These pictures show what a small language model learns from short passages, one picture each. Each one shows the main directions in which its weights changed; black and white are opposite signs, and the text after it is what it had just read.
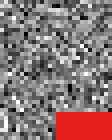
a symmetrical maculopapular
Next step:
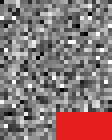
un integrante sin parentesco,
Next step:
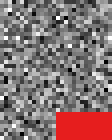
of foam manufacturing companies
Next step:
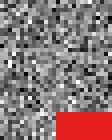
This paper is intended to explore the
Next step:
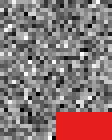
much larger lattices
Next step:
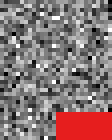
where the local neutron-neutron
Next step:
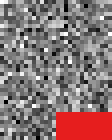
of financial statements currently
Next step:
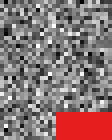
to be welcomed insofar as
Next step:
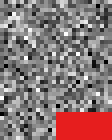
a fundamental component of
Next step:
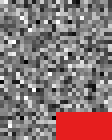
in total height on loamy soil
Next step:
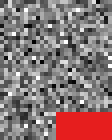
process CSI amplitude and phase information for
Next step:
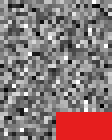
As a result, we were able to collect
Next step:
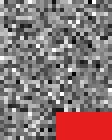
bu şekilde büyük
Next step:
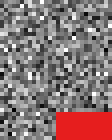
access emergency accommodation is
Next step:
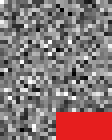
(\ref{eq:R}). With this
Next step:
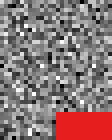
used on these BT and AT scores
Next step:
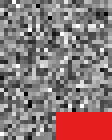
well as identification of genetically
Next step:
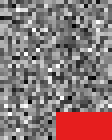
apresentar propriedades
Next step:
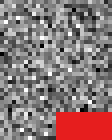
into Standard Model (SM)
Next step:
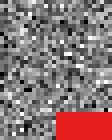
estos programas (Ferrari Mango
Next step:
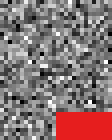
& \textbf{AUC-ROC
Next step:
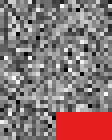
rise of an X-ray burst and
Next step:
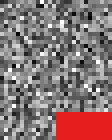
Figure 6(a), SaaMS
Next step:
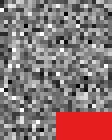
Feng and Huaiguang Cai
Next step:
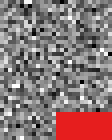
\ac{UE}s and performs
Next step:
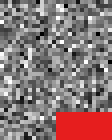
Technical University, 2003. 6.
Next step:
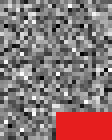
ZBCP and its relation to the
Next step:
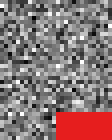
iron utensils [15]. The
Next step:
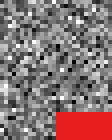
custos catastróficos
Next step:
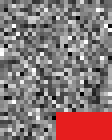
assessment, the roadmap for
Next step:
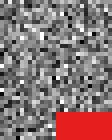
Vanilla Gradient (left)
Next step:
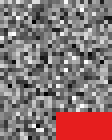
tension with sensitive data.
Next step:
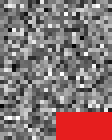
after a longer period. The
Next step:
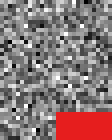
responsables de las áreas al
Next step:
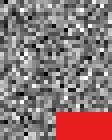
investigated and the metal ions
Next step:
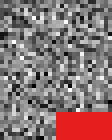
що особливо
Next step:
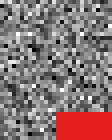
$m_u-m_d$ can also
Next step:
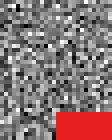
fusion and scattering results from
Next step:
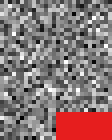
will either assume that occupants
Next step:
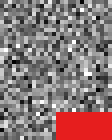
habilidades y destrezas
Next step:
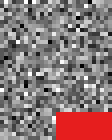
The Netherlands - KU
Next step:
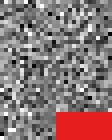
supersonic ordered motions such as
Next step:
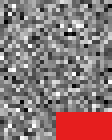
the normal group. No statistically
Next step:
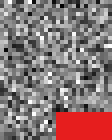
essential. Traditional robotic
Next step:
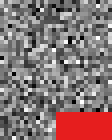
may exert some influence on others by
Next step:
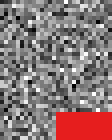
is an important quantity to use to
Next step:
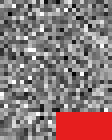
background which can mimic the
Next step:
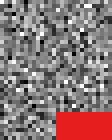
squares (FMOLS)
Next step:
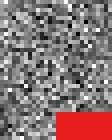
aval dans le vent solaire.
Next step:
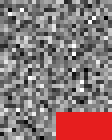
musulmon dunyosida
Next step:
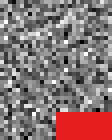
total uncertainties, evaluated as the
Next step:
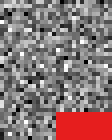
response to changing environments.
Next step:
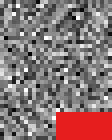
the results of statistical analysis, the use of
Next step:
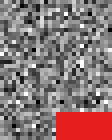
holatda ota yoki
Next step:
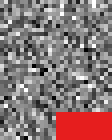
sample responses included: “We have
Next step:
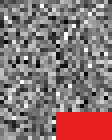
would be greater than a verification
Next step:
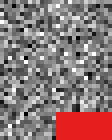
of a single-mass cluster.
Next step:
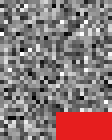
with no casualties (as compared with
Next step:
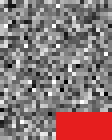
peak depends on polymer concentration
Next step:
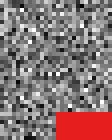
important experimental tool for studying
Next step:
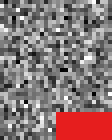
receptor: it enhances G
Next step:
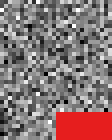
- 2) matematikadan olgan
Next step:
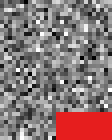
S \gamma^\mu \epsilon -2m
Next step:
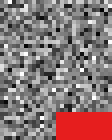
by literature procedure⁵. The
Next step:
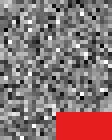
Shuning uchun u bu
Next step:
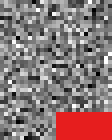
location and delivering medicine to
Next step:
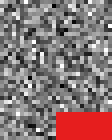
theme song? \\ \midrule
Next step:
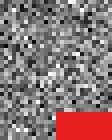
качестве основного
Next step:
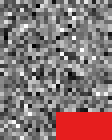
Fig. 2(a), for different separation
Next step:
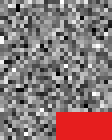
second and third columns of
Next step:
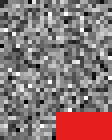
the system \dhlii{to be}
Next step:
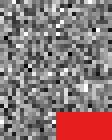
for electricity generation. This research
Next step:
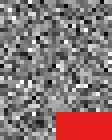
cf. DEUTLEMAN,
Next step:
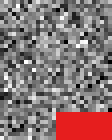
students that completed this specific test was
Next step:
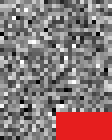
Regularis Obediendi
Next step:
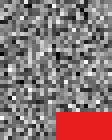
the need of explicit management of
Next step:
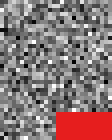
tabiatni asrash,
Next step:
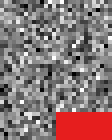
de ce phénomène
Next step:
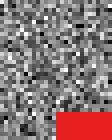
lights. The tunnel's
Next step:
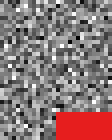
musiqiy psixologiya,
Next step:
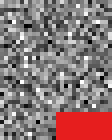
Jewish and Hebrew
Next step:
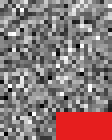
is shorter than the Ti-Ti
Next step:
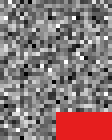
our models. 4) LOS AND
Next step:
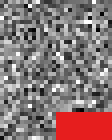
profiles over 1 orbit.
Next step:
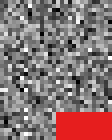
which calls on tactile data
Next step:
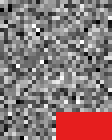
But so far we did not take
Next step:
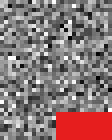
is a triplet as well, with
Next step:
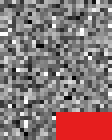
such beams can generate stronger
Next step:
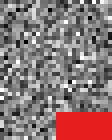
The total number of 8000 patterns was
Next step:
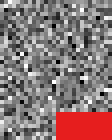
terms of objectives,
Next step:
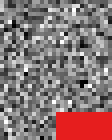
true (physical) contact between
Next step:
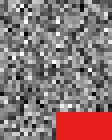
Комитети ҳәм
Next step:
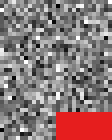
derivation of the decryption key.
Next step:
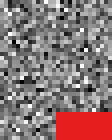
we propose a novel method using 3D
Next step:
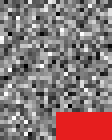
– Ефективність
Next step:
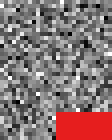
o'rta maxsus ta'lim
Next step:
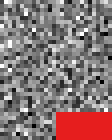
moins de chance d'être
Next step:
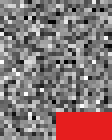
reaction rate of ^{235}U
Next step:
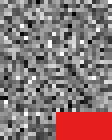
were also performed. Our future approach
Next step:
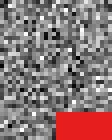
right commutation relations for the
